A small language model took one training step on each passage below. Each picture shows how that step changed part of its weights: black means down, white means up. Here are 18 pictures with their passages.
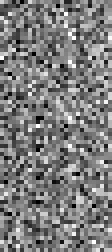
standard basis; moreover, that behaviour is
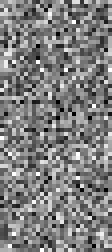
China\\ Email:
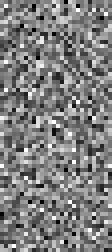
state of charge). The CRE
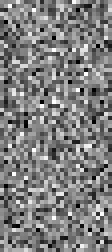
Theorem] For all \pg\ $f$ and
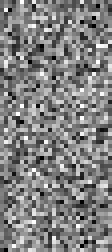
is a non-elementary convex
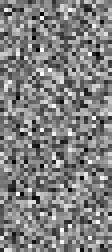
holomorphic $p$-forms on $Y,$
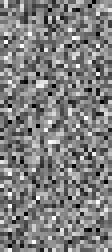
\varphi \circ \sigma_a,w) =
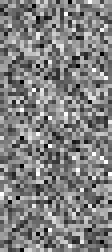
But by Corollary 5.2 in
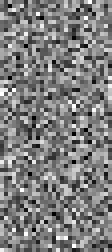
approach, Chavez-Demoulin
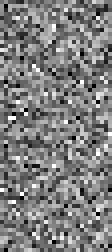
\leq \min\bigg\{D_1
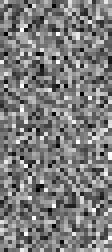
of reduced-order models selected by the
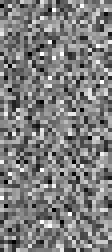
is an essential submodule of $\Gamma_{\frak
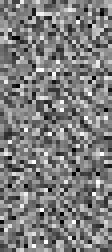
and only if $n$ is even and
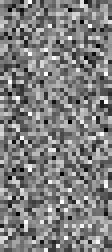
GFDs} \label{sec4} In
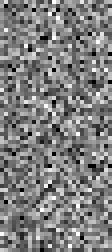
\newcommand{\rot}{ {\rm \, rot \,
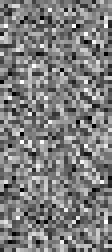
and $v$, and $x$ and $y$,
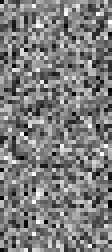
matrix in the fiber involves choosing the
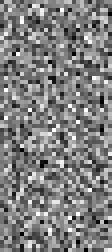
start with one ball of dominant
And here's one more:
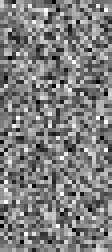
are labeled by the number of steps in
